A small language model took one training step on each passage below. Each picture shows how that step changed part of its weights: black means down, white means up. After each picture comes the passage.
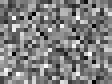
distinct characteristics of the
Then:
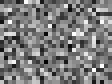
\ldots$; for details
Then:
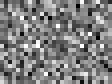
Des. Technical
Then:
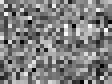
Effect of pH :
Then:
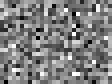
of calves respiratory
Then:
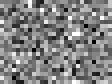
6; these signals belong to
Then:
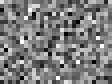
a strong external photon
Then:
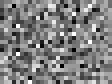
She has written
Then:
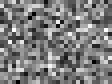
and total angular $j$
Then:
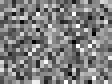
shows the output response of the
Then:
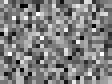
those techniques make strong
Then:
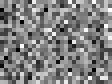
F=\ln Z$ is found
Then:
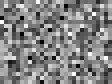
multi-nucleon forces
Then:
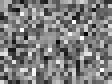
correctly (A,) and
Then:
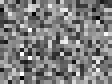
the length of the time series
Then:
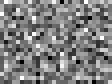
Brussels is
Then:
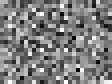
used in super capacitors.
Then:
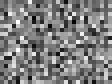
If considering the
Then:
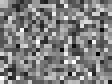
work supported by, or in part
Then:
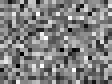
30 patients completed the
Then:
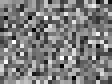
space which satisfy
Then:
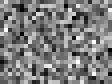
study compared Red wine and
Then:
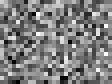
addition, systematic studies can be used
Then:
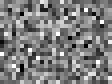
or a POVM depending
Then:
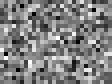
to a monolayer
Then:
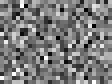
Flow Colorimetry
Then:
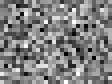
key objectives in
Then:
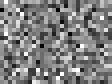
The most promising
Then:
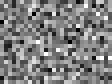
makes its application
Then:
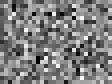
training in MR, imply
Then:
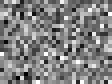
g. of sodium
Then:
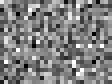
a given rotation period because the
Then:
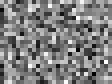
the items. -
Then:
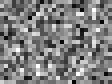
distribution due to detected massive
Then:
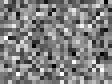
significantly higher percentage of test
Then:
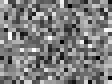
following systemic administration in
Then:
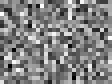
everything ... You
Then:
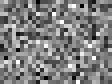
consistent with the SLM
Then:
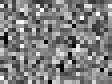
one or two equations for a like
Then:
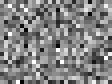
the differential conductance are both
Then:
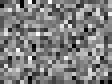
when its edge reached the
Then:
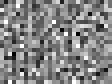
we can expect that there appear
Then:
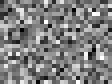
determined. Taking the time
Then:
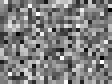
assumed to come from the
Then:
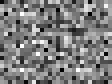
the set of vertices
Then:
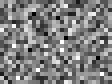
to identify an optimal
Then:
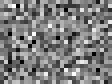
Controllable Arrival
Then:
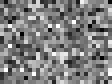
transfer. Darcy's
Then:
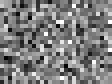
states that metadata should use
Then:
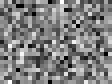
venue for guiding
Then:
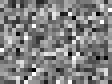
parks can provide visitors
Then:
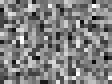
the relevant knowledge as well
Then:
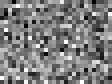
consisting of both spheres and
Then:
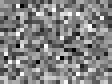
they would suffer or because there
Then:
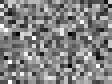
integrals, though, it
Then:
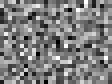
and its additional integral is
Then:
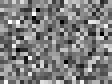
Joint Programme
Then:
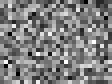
to explain complex concepts
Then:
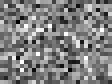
nuclear interaction: as
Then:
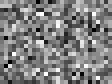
according to plan, evaluation,
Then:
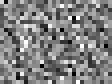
we will analyze under which
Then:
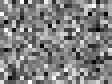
mentioned before,
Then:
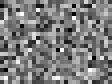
producing electricity with that
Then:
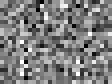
diverse corrosion products,
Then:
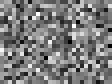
sample. The residual correlations
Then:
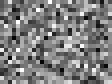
and end with 20 min on another
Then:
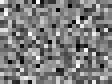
unwound from a coil and
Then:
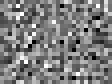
Refractive index of the
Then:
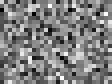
the several issues in the
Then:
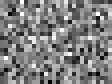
be easily removed to
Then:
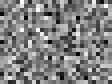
linux box, the
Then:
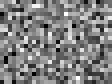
and Mozelius,
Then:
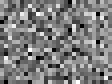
described has been implemented within the
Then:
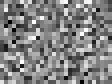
pastures from range-land
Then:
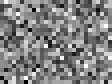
over a 2-week
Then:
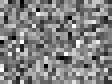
observed asymmetry in the
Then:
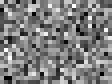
the scene will be better
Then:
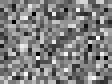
in Fig.~4 resolve how
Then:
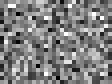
&& \end{eqnarray} For
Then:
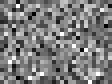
of the electrochemical energy
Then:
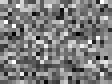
increased wheat yield due
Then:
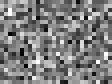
extended speech
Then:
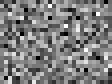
allocate many specific effects and
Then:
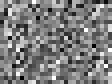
value of tip-sample
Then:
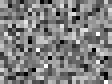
Kearney, M.
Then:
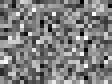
rather artificial
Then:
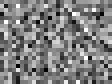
preserving the classical nature
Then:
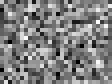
the time-invariant
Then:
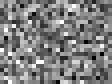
to exchange with other
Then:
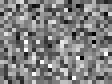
next generation mobile
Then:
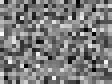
lower central surface brightness and
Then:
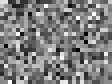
use results in the spread of
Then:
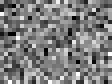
radiological outcomes are required
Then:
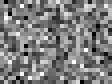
the potential energy, where pink
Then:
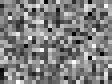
the assumed model, and the
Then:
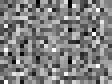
dental infection is found that
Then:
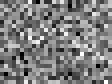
propose a secure compressed
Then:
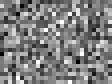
factor that can be used to control the
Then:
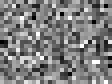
: Hyper-Text
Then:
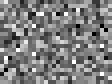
important role in constructing the
